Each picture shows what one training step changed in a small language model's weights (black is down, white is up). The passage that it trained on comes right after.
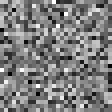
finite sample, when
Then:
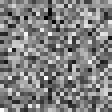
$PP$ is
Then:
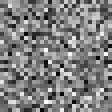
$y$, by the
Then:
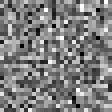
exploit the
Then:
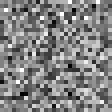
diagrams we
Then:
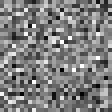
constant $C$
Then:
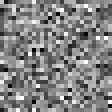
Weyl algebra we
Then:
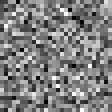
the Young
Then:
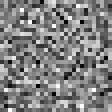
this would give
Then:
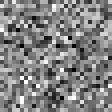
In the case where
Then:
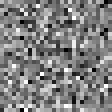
off the number of
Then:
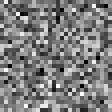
providing a
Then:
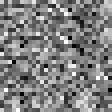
the possibility of
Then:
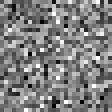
lattice is
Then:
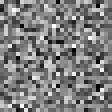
represented by the
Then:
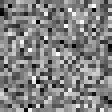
matrix equals the
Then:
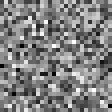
measure but the diagram
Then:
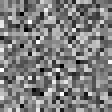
section we will present
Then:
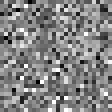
that may appear
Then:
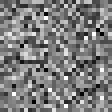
can find an
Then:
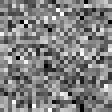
So the question
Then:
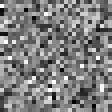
Let $\lambda_1
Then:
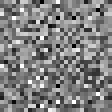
computations of the
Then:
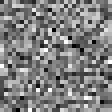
the proofs of Theorem
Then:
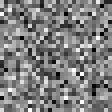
of first kind,
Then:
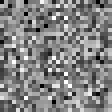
tropical line from
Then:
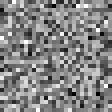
new formulas for
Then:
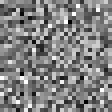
is necessary when
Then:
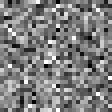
sampling a
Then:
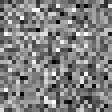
semigroup of
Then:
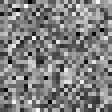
that for $L$
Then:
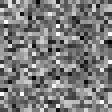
families of
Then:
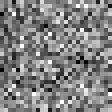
\notag &&
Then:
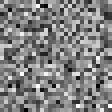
proven to have
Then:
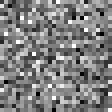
surface inside
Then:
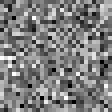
the inductive limit
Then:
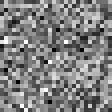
generalization to the
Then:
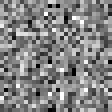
have a decomposition
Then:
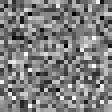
и ${\mathscr
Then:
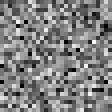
of $G$. By
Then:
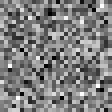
$\J$ is the
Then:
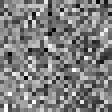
class of $z$
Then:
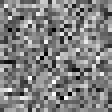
random variables such that
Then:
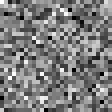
the case $P (
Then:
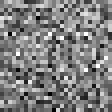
we are going to
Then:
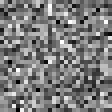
complete~$B$ to
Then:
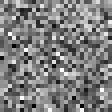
and $l$ an
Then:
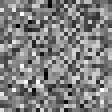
discuss two other
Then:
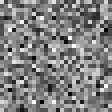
the categories
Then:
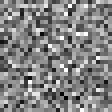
does not belong to
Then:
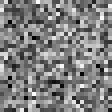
usually considers
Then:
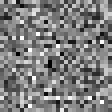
satisfying one of the
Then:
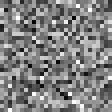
the harmonic
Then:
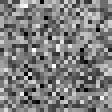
, \eeqa
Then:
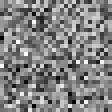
is surjective.
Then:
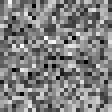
parameter regimes.
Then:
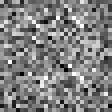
the motion task
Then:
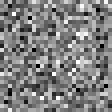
it happens
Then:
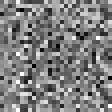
to view
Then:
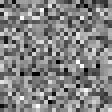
Ney and
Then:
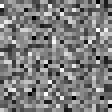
Let $ \chi
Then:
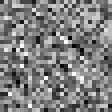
the identity of
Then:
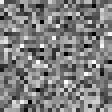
same way.
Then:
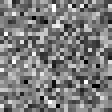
support of the
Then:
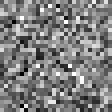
and the bases are
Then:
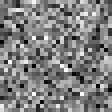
the entries
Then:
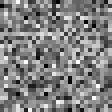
using PPI with
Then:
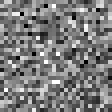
supported on
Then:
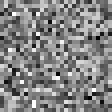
solution constructed by
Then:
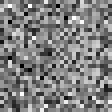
a unique vertex of
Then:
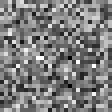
are locally closed
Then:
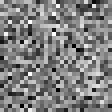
ensure that the
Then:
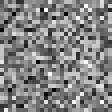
an analogue of
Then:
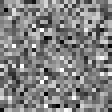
normal subgroup of
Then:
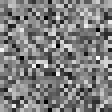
$q$ in
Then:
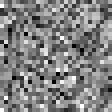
The following definitions
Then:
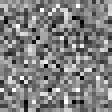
denote the abelian
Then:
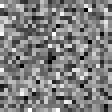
We thus obtain similar values
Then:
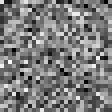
runs with
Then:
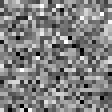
so the above products
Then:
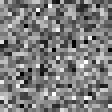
commutativity condition
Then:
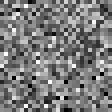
that $w$ is
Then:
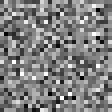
fixed open covering
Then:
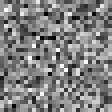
relation of being
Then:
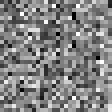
written in the
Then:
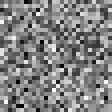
section is to prove that
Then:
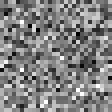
H/\Delta$ where
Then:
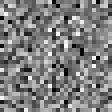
the actual
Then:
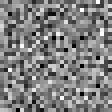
$\alpha \in
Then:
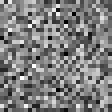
bracket and
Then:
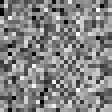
global result
